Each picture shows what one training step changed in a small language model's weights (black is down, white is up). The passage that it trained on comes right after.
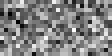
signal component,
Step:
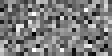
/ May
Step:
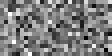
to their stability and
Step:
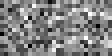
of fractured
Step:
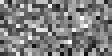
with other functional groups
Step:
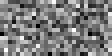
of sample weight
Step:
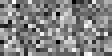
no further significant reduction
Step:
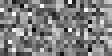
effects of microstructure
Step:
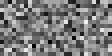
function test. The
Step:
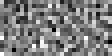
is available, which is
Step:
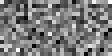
is to ensure
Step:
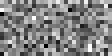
project network, the
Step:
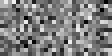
Universidad de
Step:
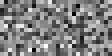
punch my
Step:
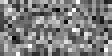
the foundation of
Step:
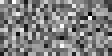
that the global
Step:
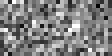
the leading causes
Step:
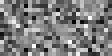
used to answer
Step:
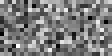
in the context of
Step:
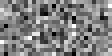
process of foreign
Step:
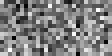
is required for
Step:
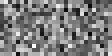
the effect of the soil
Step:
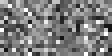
This is not only
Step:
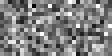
can be an important
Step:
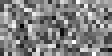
fair and realistic
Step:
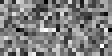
classes: 1.
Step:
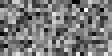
of hours per
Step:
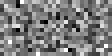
The restorations
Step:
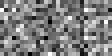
side using soft
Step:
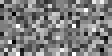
had been made.
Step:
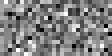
During my
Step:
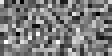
and the reason is
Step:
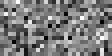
was packed in
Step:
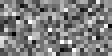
Key words:
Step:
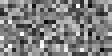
comparative analysis,
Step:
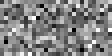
education to learners
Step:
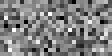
inoculum as
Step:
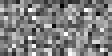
Y_i into a
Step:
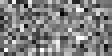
an underlying
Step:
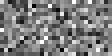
can be worked
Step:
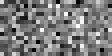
is equivalent
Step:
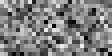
NSF Research
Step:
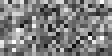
the working of the
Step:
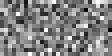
for tools,
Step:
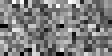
designing more effective treatment
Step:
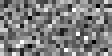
= \log
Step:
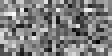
define the maximum
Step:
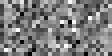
this study, three
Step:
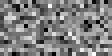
approach with 247
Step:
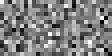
current path can be
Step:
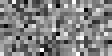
higher frequency of
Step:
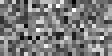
in the creation of
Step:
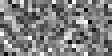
enhanced due to
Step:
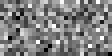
Cultural Research Review
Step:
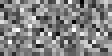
that mostly teacher
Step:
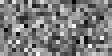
coefficient and
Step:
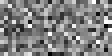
This variable is made
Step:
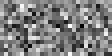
saving is
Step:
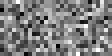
in another study
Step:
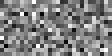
loss. Hair loss
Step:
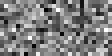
for 15 minutes
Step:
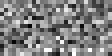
no combined effects could
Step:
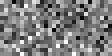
Project name:
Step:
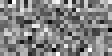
marketing, social
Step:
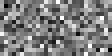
act and which are not
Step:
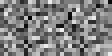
now at the
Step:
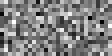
the apparatus
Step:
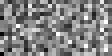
are available to protect
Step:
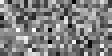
introduced. In
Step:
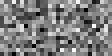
under 34 years compared
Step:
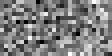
and went to the
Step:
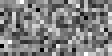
of bioactive
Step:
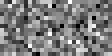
tooling has an
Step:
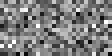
United Arab
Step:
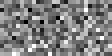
like coffee
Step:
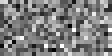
the body.
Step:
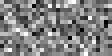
allowed for a child
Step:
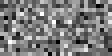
often carry information
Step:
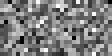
transportation will increase
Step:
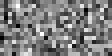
pupil of
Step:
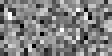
Task The first
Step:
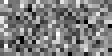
Eng Technol*,
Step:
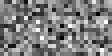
on the calculation
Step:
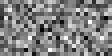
every one unit
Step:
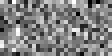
that the population of
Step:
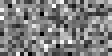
the basics of their
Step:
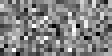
drain efficiency of
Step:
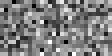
the flexibility
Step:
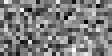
In Fig.
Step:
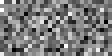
NLR, and
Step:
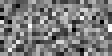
and inversely to
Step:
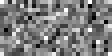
independent and
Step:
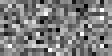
- Dai
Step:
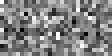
TO, is the
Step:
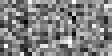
core to the
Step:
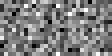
infestation, and
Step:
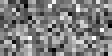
(Figure 3b).
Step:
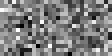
are focusing more on
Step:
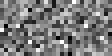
should concede at
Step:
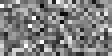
Throughout the
